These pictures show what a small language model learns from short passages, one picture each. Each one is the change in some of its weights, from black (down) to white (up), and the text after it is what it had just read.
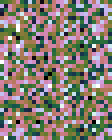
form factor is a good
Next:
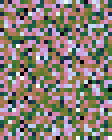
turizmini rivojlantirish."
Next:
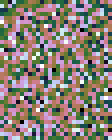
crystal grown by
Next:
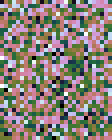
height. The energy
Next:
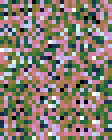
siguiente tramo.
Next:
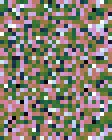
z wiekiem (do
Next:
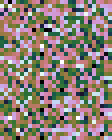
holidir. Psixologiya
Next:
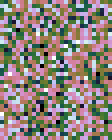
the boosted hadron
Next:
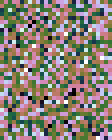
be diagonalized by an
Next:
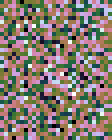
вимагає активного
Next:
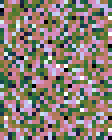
integrating the first-order
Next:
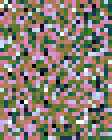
holda uning oldida
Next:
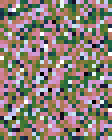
granularity without
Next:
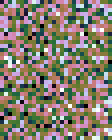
hosil bo'lgan
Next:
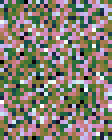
possibility for gluons
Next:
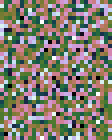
tasks; 3) we demonstrate
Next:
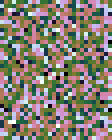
do not remain superposed
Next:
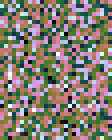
region shows an inversion
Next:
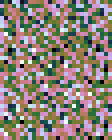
improve the quality of education.
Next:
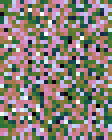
of the corresponding particles. The
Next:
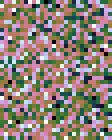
e o risco de
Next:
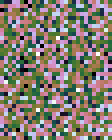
measured by transient grating
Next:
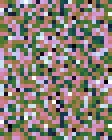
QDs, and the
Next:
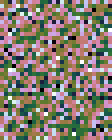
narsaning sifati
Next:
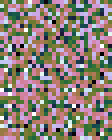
de rehabilitación
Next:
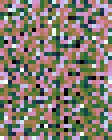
in phase four, there was
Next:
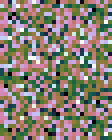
stem moth in the
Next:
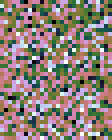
informaram o nome de
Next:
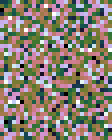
parameter settings of these operators
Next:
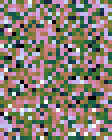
de conhecimento e aplicação
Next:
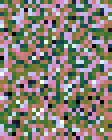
one is virtually
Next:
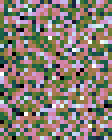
orang yang melakukan
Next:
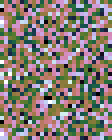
appropriate use of
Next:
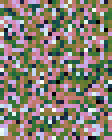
magistrado pode
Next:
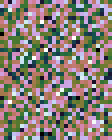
translational motion of the
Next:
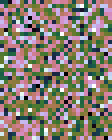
crew, the mechanical
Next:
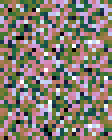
час човникового
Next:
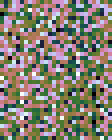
of consciousness,
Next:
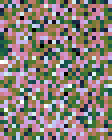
scale height for high mean
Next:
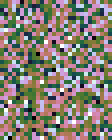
эффективности использования
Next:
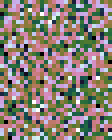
of discretized wave components
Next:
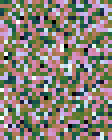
line shape factors over the
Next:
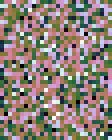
freedom of transit
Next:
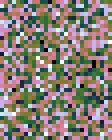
hadronic piece
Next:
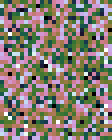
deskriptif untuk
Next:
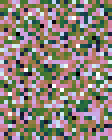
Match in practice are shown
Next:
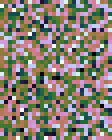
diterima oleh
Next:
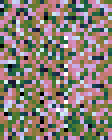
present some of the limitations
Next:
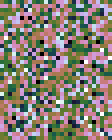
values $\omega_s$
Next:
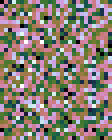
que usan las redes
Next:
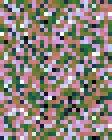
nam bo`lsa ular
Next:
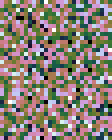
than by a factor of two
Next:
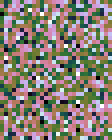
of terminating the
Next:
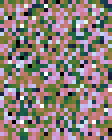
éducatif dans les
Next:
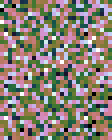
discuss why these variables are
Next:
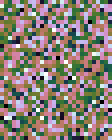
to granular to
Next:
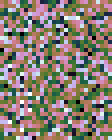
GPEs act as
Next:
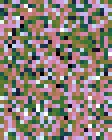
are separated such that they
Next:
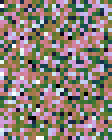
interesting topological properties of this
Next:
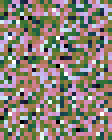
show a close relationship between
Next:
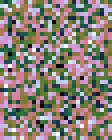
the injected current will
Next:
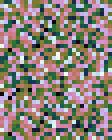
the electrostatic
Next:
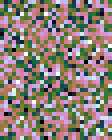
is suppressed in the
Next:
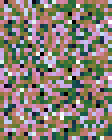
by the use of the
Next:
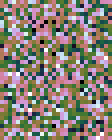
$\tilde{P}$ is
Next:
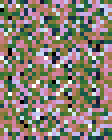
passive galaxies or in
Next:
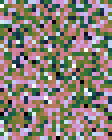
da normativa e
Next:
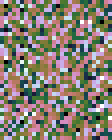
asoslangandir. Bu
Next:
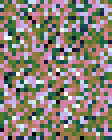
if an infinite number of
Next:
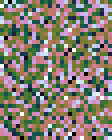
sağlama ve
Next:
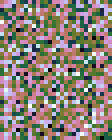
الكبيرة في
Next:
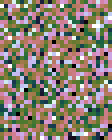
topgan bo‘lib,
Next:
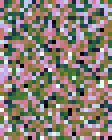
otherwise been believed
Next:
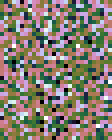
for these parameters, since it
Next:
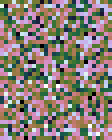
top chain are both in the
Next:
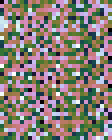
experienced by the
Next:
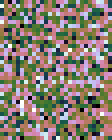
si está esperando a
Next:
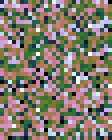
nomlanish uchun zarur
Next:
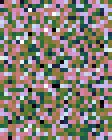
pure state. Since the dynamics
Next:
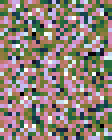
Maqalada kishi
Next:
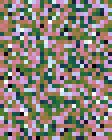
in turn $$\align
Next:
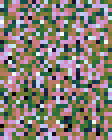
quality of life of these
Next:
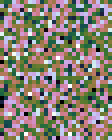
of a slice of
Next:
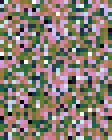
olinib yo'q
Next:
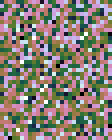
limiting magnitudes,
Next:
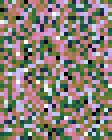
radial direction centered at the
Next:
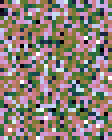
Measurements of dust
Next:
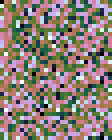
organizmning turi
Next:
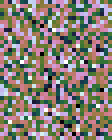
on the registered
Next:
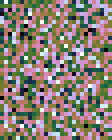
деменция в
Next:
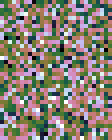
temperature remained rather constant.
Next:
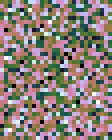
in the group velocities of the
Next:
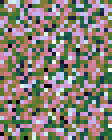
Theory Division,
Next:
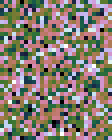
структуру национального
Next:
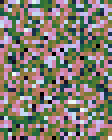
In this context, it is
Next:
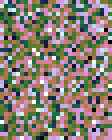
zone (BZ).
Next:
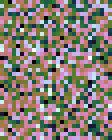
en las que no se
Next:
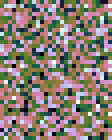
masalalarni chuqur
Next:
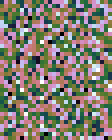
водой, поставку
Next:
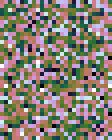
be attributed to weak
